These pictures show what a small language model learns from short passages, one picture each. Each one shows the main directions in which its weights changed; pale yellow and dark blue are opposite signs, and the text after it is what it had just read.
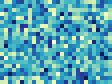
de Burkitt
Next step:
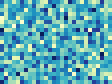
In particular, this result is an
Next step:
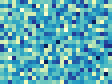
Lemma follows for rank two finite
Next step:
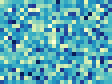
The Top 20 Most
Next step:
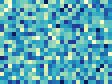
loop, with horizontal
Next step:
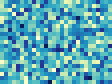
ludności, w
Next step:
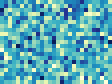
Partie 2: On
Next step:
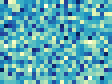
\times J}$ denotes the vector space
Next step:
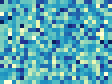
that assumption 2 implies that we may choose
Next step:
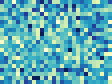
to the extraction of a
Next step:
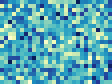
By theorem 1(c), we
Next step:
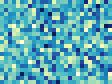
The following example shows the arrays
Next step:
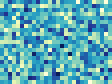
semi-contact alle
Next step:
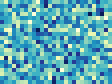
e transferido para um funil
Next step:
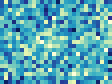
partial augmentations of
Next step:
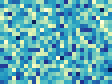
Bastante peligrosa
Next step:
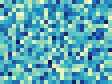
Utilizando realidade
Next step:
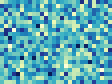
for all $i$, be of degree
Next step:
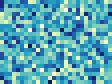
industry, the use of
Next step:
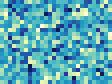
bila znatno
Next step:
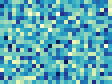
\sum_{I \in
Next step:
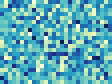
tetrahedra with some finite
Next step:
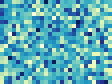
Unido a lo anterior,
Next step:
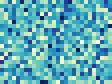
lashkar unga
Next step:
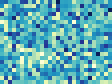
- Postest 8.4
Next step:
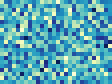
of Internet resources
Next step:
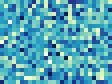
nascer vivo,
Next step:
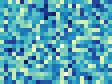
are listed in Table
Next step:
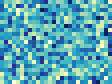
de tira-mica sobre la
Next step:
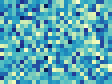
diagonal of each page in
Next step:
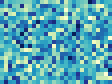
ijodidagi mifologik
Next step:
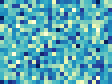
have computed several examples
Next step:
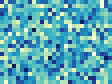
inicial, se establece la
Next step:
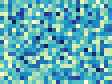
asosiy yo'nalishlari
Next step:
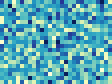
Recall that our smallness condition on
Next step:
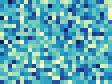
-\infty$. It is easy to
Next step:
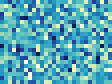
Xingpeng Li,
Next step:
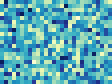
output records=0
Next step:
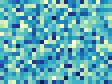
les années 90.
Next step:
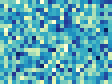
u o'qituvchi
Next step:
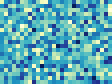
tem se avançado
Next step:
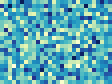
images $C_n$
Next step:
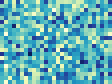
¹¹ Este era el
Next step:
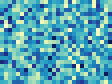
ishimizda optimal
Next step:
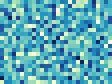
the search.-M.:
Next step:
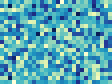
subsequence $$W\mid
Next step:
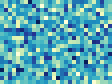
the challenges in realizing
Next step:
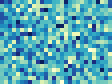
we will continue to
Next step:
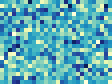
yillarda sezilarli
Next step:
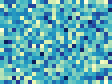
и лингвистики*,
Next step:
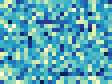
de fiecare dată
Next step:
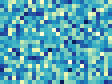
товлаш усуллари
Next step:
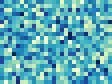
the social influence of
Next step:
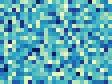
to enable the algorithm to
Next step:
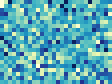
al. Produção da
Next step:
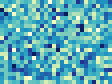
TMA, Vol.
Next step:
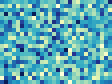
and $\phi_h\in
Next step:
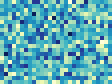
paranın piyasa
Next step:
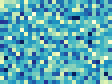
the indices associated to a contrast
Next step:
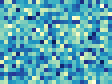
situației în
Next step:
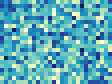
t\right) \left\vert
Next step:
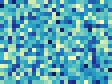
especiais durante a
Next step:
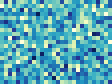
converges weakly to the
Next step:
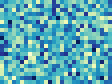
реализации системы.
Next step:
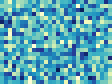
in the fifth column and
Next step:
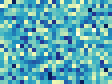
teniendo en consideración que
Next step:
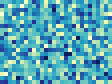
it provided conceptual unity
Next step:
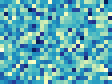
well as administrators
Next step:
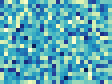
\ref{Neth}. We
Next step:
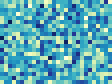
методам обучения.
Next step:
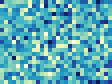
al Cefalo, con
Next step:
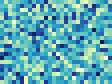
soutenabilité de la
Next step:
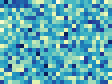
obtained by taking the free
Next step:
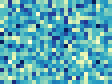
\label{cor24} If
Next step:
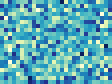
same number of vertices) are given
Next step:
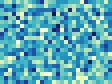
budzi fakt,
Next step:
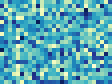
and characterizes their heat
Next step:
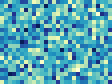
unitary representation $\rho$ of the
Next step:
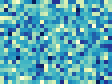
result is shown in Fig.
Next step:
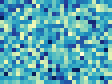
article we make use of the
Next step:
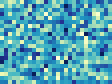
geometry features (see
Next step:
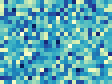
subcategory consisting of
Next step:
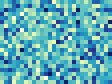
to its definition by convolution with
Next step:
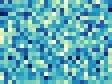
Ключевые слова:
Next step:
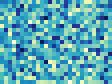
Linda A. Norm-
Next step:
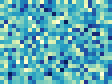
виконання судових
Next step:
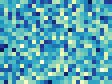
also note that a result closely
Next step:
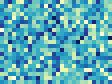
⁷ Novaro no
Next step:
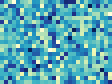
Association between oral
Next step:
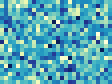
the set of vertices of the
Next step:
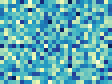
%%notation). Si
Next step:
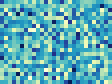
for all $u \in
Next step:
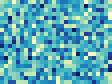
Krautschicht 2–60
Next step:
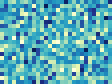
uniformity of distribution of their
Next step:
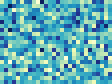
conditions $d(\theta,
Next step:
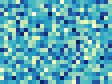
process $W$ and an
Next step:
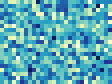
+ \left\lfloor
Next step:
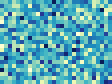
\noid The examples of the
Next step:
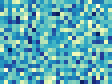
етиб келган
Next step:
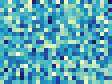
dan signifikan terhadap
